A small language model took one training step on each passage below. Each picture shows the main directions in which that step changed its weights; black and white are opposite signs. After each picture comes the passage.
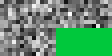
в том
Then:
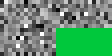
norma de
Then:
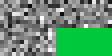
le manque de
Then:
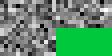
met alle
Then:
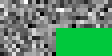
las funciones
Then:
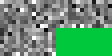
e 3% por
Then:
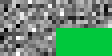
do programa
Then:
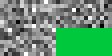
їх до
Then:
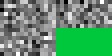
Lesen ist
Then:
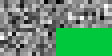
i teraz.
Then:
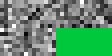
medições das
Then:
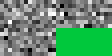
reformas do
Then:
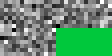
Table Sum
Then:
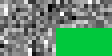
do sistema
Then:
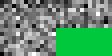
grupos -
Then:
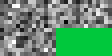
educador em
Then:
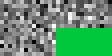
of the main
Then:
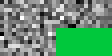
para além
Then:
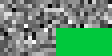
dirige al
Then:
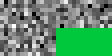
socialisation and
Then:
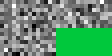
de nuestra
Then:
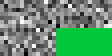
be used as
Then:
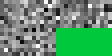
de Chile.
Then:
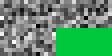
это ей
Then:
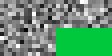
principle of
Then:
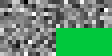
di Pasar
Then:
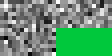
leer en
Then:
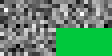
so: durch
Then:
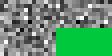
années de
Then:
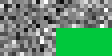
supporting the
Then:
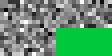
un factor
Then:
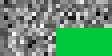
nas quais
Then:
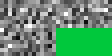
то же
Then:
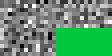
sociales, o
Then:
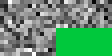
merecen la
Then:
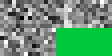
aligner avec
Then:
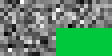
para explicar
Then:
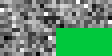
union for
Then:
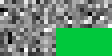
B. Vista
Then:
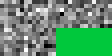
This complex
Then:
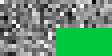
bilan mos
